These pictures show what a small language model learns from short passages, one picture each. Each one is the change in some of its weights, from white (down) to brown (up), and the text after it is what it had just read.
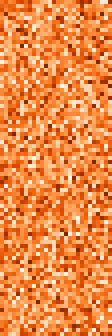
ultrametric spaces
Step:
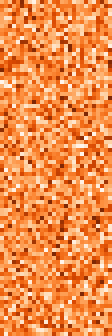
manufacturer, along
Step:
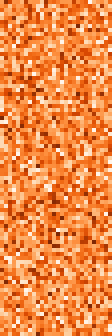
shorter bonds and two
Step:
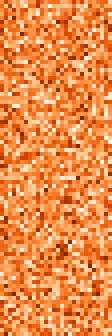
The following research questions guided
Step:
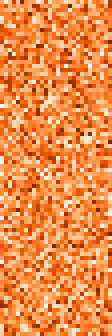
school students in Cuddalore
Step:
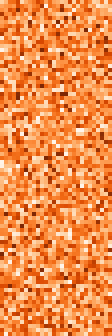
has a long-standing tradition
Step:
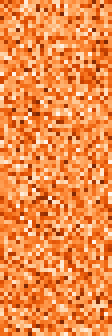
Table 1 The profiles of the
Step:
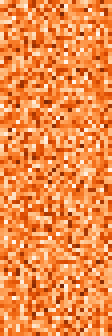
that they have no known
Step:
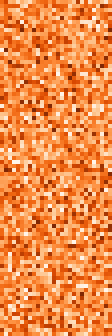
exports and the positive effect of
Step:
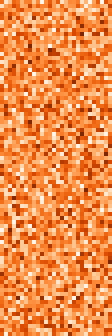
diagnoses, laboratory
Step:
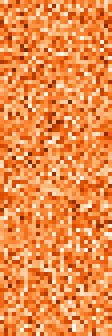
I, 50 patients were treated
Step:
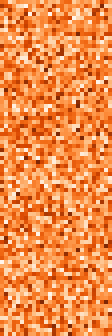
unique ways of
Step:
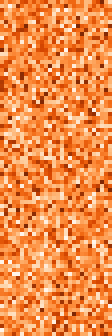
turn of the century found
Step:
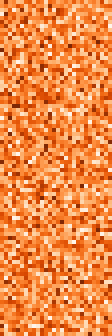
the present than in the past and
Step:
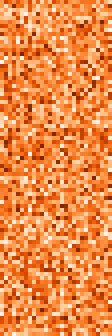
medium- and long-term
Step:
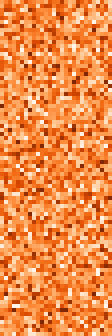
representativeness across nations.
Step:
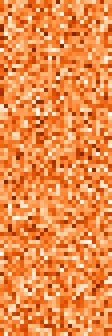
to give more information and increased
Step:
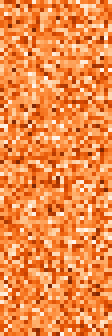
scenario while having them
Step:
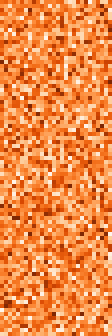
of the manuscript.
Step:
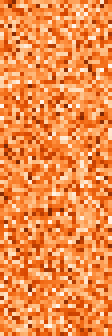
of them being aware.
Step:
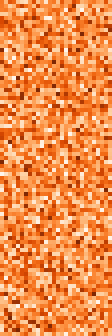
about the third day.
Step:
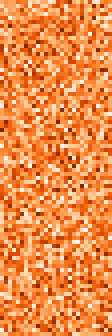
Arabia but grew up in
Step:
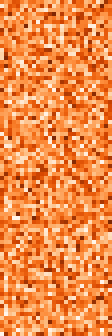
speculated to explain the
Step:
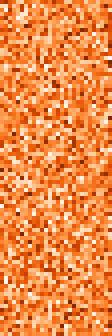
between CPOP and
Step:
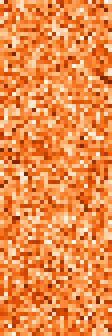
community to reduce the risk of
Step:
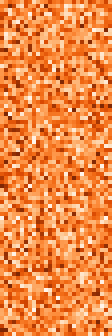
a certain level of confusion can
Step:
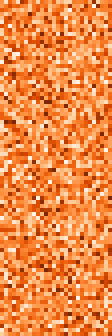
2017). Reanalysis
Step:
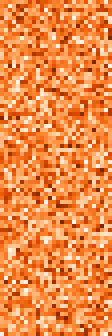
violence and aggressive
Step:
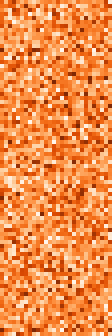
activity for 1 hour category
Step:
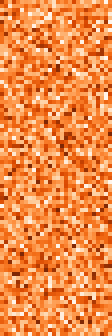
high seas. The US has
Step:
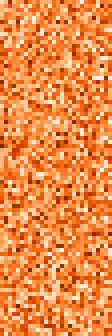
village government implementation is
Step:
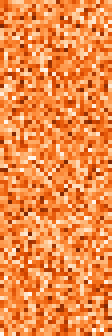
essential task for
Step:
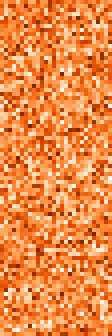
state of publication in the field of
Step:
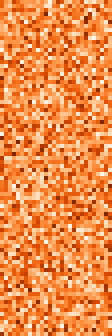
a Service PoC
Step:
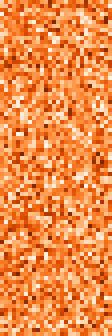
on fuel consumption,
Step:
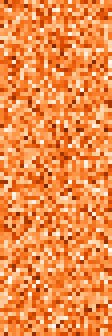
government". He has analyzed
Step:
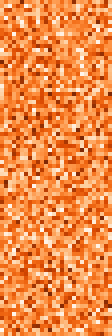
sector of this highly
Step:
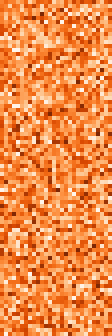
the set of values takes the
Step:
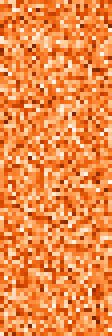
providing users with personalized
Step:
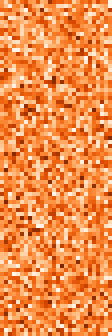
as the colors chosen or
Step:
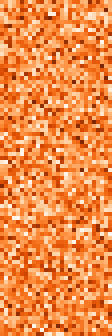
the causes of dropout
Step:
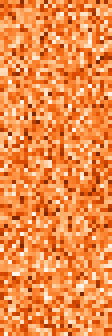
far. The definition of
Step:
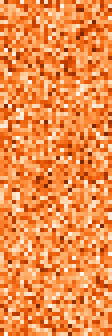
in biology. This means that
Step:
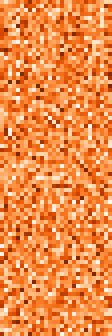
Na-ion conductivity is
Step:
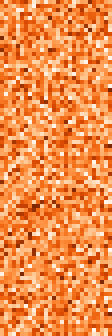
trade promotion policies,
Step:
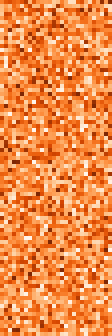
change in slope for a
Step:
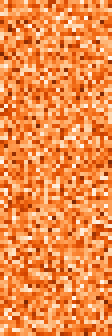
for the bride and groom
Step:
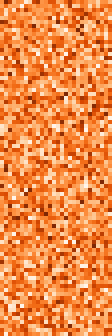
procedures and practices that result
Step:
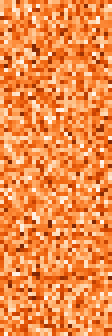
required to represent the fields with
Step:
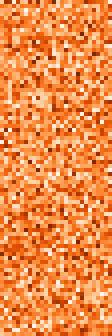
analysis and extraction of primary
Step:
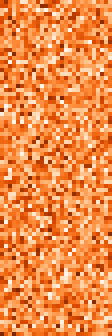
[2]. Legacy
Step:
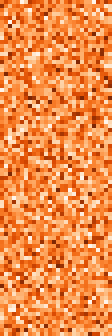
power systems were equipped with
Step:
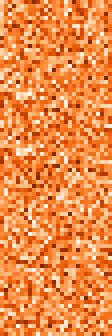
Iqbal Q (60%
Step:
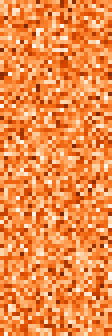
towards Pre-school
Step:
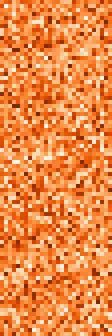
of the functionality of the
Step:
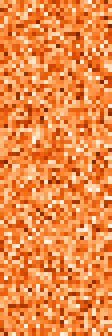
chemotherapy with
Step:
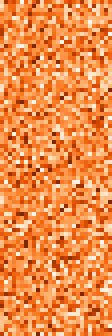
Tunnels of Vimy
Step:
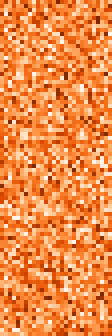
the forefront of the
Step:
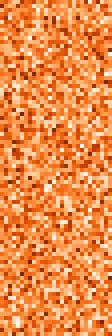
technologies, leaving
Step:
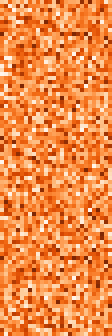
decisions around ocean
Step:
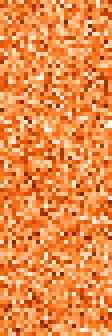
reception of authority
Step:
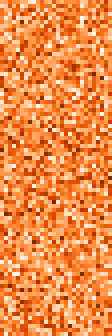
participants reported any experience in the public
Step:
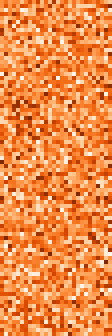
the U.S. and
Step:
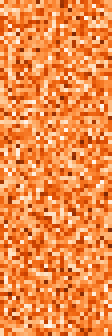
of TSs and DSs
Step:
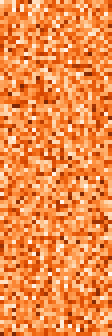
[34]. The internal
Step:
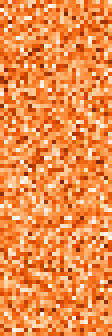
values than the holistic
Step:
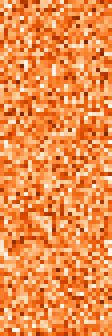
effect on waste generation
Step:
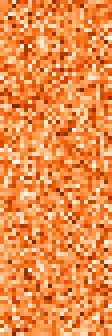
by the language decoder, for
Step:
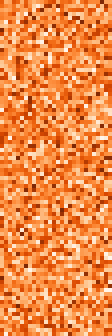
ES, SD,
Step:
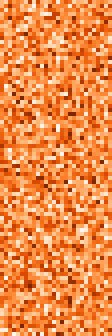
line. This information is
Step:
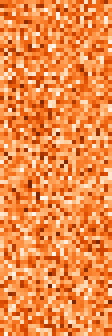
by Bagbhatta of
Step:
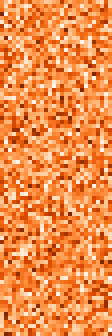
range for each blend of oil
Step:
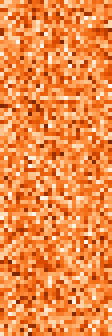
the BallalSena
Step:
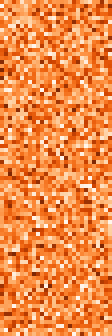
spouse must give more
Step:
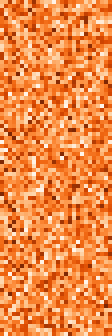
how gender diversity has
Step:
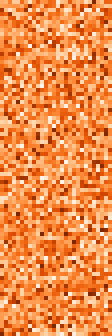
place. Deep learning algorithms
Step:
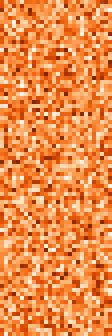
with varying neutron
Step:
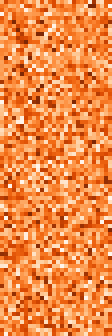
(both organizational and
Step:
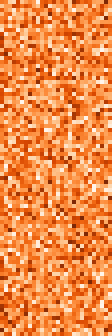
resulted in negative
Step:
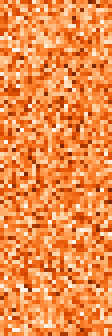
the cores of red
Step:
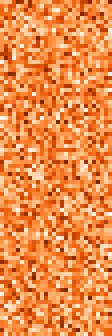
₂) Metric tons
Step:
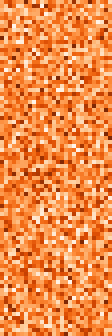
as a source of an
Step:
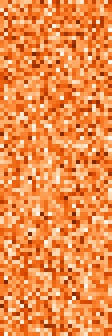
student comprehension
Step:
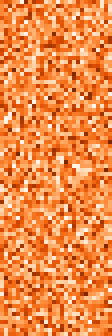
laptop with an integrated
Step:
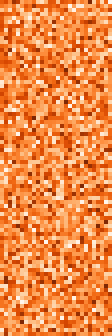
*Oh yes, they
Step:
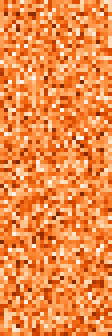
to create Wikipedia
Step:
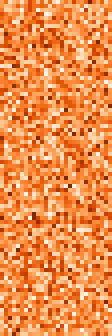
a global world problem in a
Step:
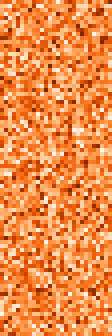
improving legislation.
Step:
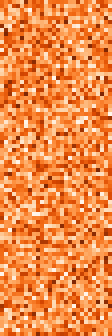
once in a year and there must
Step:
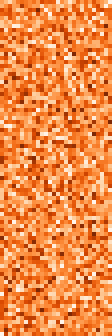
Lanka ³Base
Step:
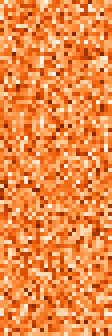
for Friction Force Fig
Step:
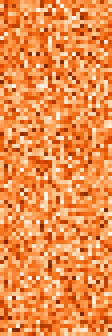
findings are in concordance with findings
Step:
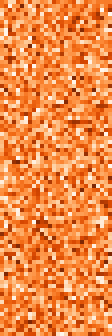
is used to interpolate the
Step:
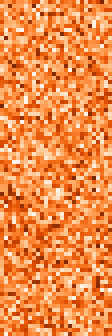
the best of my knowledge and
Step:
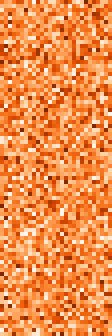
students' sociolinguistic
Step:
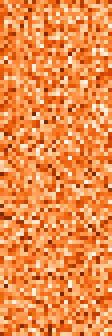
(defrule endline
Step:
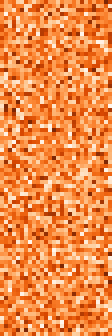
life. What could be realized
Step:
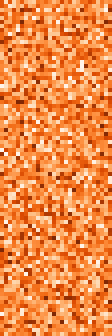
by RME were assessed by
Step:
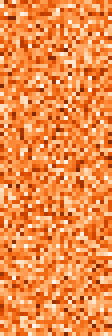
$P2$) in the
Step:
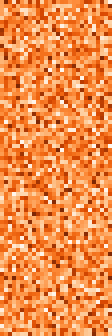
Figure 9. Charge and
